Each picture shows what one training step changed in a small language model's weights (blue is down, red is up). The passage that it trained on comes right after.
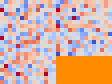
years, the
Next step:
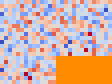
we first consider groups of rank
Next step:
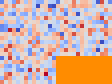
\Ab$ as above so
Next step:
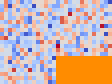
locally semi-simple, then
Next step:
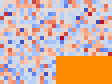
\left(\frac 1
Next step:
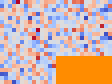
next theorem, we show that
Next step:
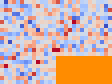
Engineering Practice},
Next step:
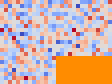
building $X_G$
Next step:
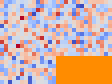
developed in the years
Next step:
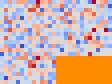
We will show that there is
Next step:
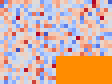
these methods can be extended to
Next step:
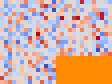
can apply the arguments in the
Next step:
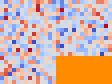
is a relaxation of
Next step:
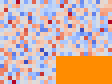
complex $C(R)$
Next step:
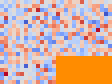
the coefficients in the expansion
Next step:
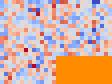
the ``Taylor" solution
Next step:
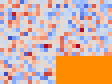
represented by the red
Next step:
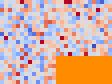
strictly pseudoconvex CR manifold
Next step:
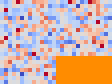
$\phi_k$ is
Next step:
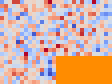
parallel (note that this cannot
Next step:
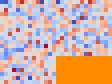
$\widetilde {\mathcal F}$
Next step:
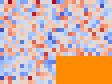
and ramified only above
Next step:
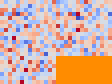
independent runs. In Table
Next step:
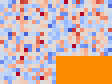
from Lagrange interpolation, has
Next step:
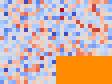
is called a diffusion process.
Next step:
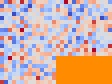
usual tensor product of Hilbert
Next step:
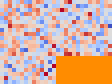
EVs lead to
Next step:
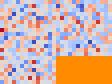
orders of centralizers of
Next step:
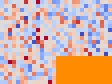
one clearly has that the set
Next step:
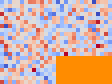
to the dither signal.
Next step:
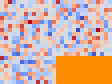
Two jumps are
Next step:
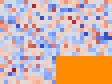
first considered by Xiao
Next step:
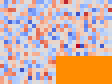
can be interpreted dynamically as
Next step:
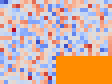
ZFC and the statement
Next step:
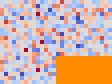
a one hidden
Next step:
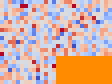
\end{eqnarray*} for
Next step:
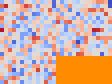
By A(i) and
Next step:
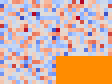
analysis. In the next theorem
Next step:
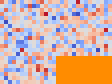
conjugacy (that is, when
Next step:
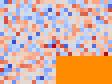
we identify to an element in
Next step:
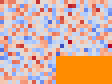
and the Trunk
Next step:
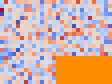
say the differentiable manifold is
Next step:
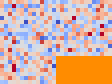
seconds, \item
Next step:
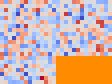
are universal. Equivalently,
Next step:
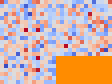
observe that the convergence rate depends
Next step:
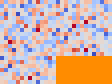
says that there is only one
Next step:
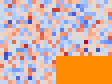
Fredholm determinants in
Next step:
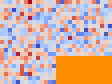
recall what these are.
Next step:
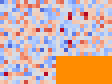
\mathbb{N}}$ yields
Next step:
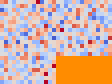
can be clearly seen. If
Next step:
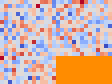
representation. As our paper is
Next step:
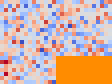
graphs $H(D,
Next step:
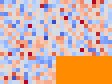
a round-trip will
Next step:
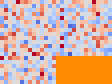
this is the case, any
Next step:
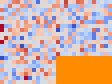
The formal power series are known
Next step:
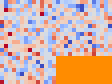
filling the cells of
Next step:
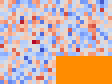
large enough lattice polytope
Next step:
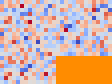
inequality was first given as the
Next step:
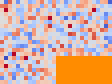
and 3D constitutive
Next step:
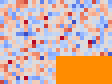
Even the weaker
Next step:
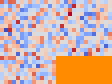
where $\Xi$ reads
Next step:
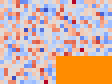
$t>0$ there
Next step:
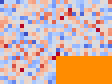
cases of convergent series, and
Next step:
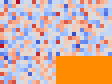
in $RS_n$
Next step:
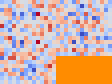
sequence of monic orthogonal polynomials
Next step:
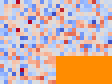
an order $d$ tensor
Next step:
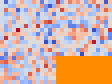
complements $P$ contain
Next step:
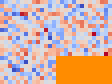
of Hilbert space operators and should
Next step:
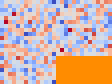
by 1 unit, then
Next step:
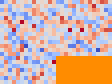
and having $\dim (
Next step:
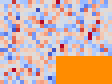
absolute ones, as we do
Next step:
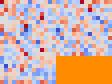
commuting contractions. If we
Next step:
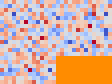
a purely inseparable extension
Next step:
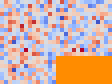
from ~\cite[Lemmas
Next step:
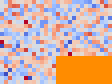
the propriety of
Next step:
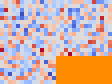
2.$ We call attention for
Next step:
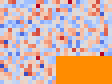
A juggler would
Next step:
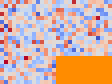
all $\lambda$, identity
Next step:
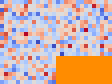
R^8$ having solutions
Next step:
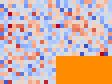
state these simple propositions.
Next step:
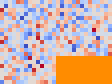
starting point when developing an
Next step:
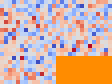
of drone charging
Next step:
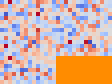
extension is not central as the
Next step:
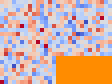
compatible with gradings.
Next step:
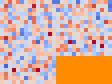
V} if and only if
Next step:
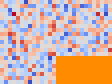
by rewriting $\d
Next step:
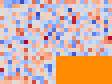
in each sub-compartment
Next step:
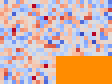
geometry at infinity of the curves
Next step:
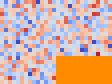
will evolve together until
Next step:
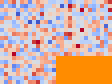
provide a setting for the presentation
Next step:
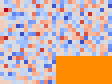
De même,
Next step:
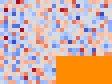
A$ is a commutative
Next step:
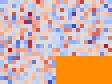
are not imposed, form
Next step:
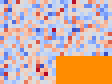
$\pi$ is omitted
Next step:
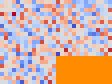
replaced by $\chi^{\tau
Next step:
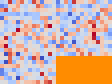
is the permutation group inductively
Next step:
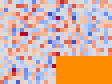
\end{align*} where
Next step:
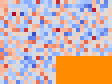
nonnegative integer $t$, an
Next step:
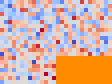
in the prefix. By
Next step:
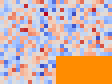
are used to obtain general results
